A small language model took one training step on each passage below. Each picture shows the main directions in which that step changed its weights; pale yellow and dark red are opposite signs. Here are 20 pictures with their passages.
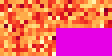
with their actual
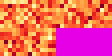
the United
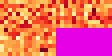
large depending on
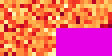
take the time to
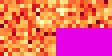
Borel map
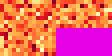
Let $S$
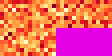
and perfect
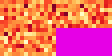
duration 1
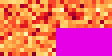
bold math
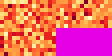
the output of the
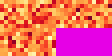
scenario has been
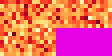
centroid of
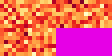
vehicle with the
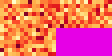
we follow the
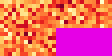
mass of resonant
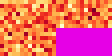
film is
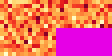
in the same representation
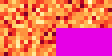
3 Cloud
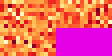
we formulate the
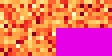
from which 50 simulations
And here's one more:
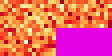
for the same
